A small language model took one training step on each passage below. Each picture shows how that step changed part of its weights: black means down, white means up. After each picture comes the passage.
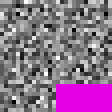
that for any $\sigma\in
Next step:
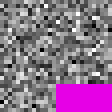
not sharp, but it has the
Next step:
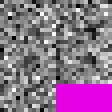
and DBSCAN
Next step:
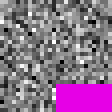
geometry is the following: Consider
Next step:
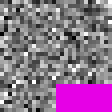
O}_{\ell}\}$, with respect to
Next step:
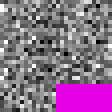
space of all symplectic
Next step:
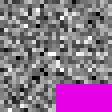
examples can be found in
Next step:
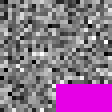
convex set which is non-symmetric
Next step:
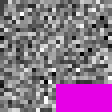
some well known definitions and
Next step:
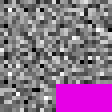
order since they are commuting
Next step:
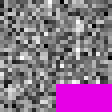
summarize the numerical results
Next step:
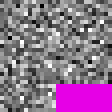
path converges to the solution of this system
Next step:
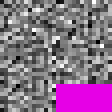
sign holds if and only if
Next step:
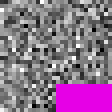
research on dynamical
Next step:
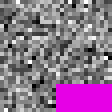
. Additional specific
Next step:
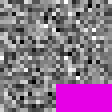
| | Worker knows
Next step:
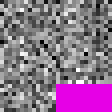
Our discussions will
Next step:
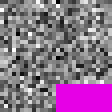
| )$ is not integrable
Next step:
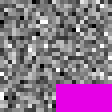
We show that initially smooth solutions
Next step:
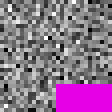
\ref{triequivalence}, and
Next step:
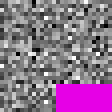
to the certain family $
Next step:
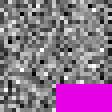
literature for validating
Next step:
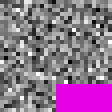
between the generators $\gamma$ and
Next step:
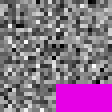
Goggetta n.
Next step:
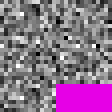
been introduced by Bandle and
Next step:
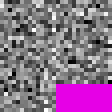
variable or two). We denote their group of
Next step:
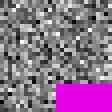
somewhat localized integral operator),
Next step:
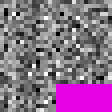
\textsc{Department of
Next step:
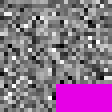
is decidable, then
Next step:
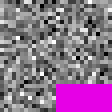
table: {\footnotesize
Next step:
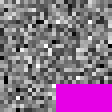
cluster'' (right) in
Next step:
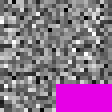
famous only fifteen
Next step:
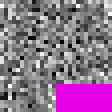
\end{prop} {\em
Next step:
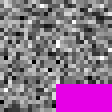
$12$, to distinguish groups
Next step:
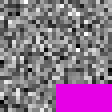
$n-1$, respectively.
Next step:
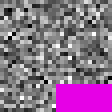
monic case and taken from
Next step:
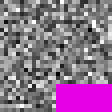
$M(z)$ given by \[
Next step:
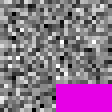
\] that annihilates
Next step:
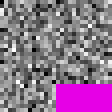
$B < \infty$, then {\rm
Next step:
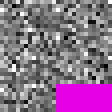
expected value of the number
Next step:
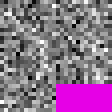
programming (SDP)
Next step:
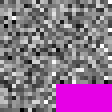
negative semi-definite.
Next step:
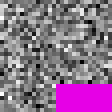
graph is bipartite. The
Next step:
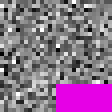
\begin{array}{ll} 0 &
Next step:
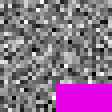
The next section shows some of the
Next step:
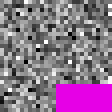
that $z(w)$ denotes the
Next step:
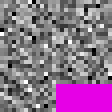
algebraically closed base field
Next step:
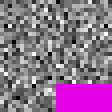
$S^{3} \setminus \nu
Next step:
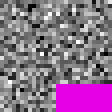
to the example above. In the context
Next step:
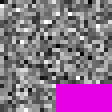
the phase-locked
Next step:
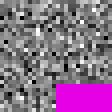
The divisibility from
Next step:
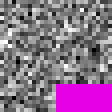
$p=q$.) For example,
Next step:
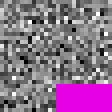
in the categories of monoids and
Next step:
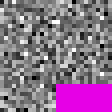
always staying in $x
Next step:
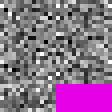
\begin{enumerate} \item
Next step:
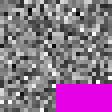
be the set of colors used for a
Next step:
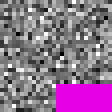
Hermitian symmetric spaces
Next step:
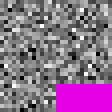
of \eqref{E} is
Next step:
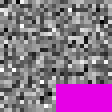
of the four phases of
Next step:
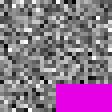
symmetric and satisfies $\hslash
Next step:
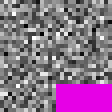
underlying an extended
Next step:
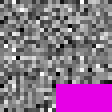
Arthur's weighted
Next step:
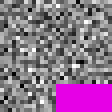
$ is not closed under the product. In
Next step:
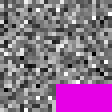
The question arises
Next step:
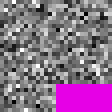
combinatorial meaning of the
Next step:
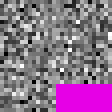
blow-up property of the {\it
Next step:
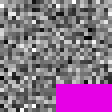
\end{prob} Since the
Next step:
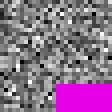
structures. This profound
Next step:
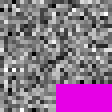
are on top of each other until one
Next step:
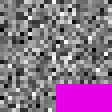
is presented in Algorithm
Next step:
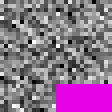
integrals} \bigskip In
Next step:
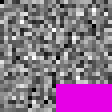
multiple edges and loops.
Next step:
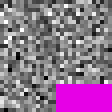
Institute, 203
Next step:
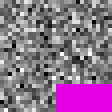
the inner product is given by
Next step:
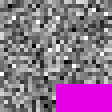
in due course. The
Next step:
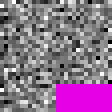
Recursive Algorithms
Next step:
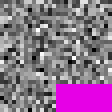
consider all elements $\gamma$ in the
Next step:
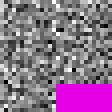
of an easily computable
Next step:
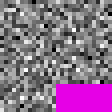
computed tomography
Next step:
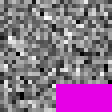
results concerning the Banach
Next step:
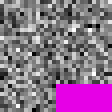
de la projection triangulaire dans
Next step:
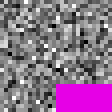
$n$. The height vectors in
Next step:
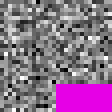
tende vers $0$
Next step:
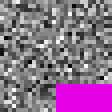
reliable at a given stage.
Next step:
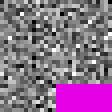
\eta\right) (\bar x)
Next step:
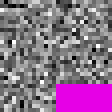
Relations between $J^1$
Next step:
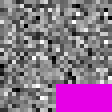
and optimally multiplexed
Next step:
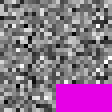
of the Riemann tensor
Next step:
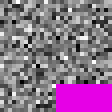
of the coagulation kernel
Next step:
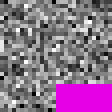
in the form \bea R =
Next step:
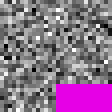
Pet}$ for all $X\in
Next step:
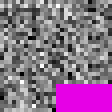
\end{equation} We will follow the
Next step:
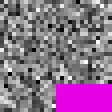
$x \in V$, then
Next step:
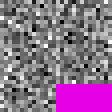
holds. \begin{Prop}
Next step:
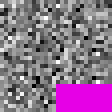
\emph{experiments} have
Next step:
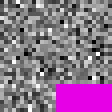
0$ and $\varepsilon_0 >
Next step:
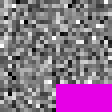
multi-way interactions in their
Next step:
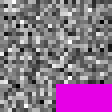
consensus dynamics to
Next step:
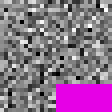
with non-affine nonlinear
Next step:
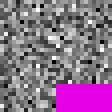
key result of this section.
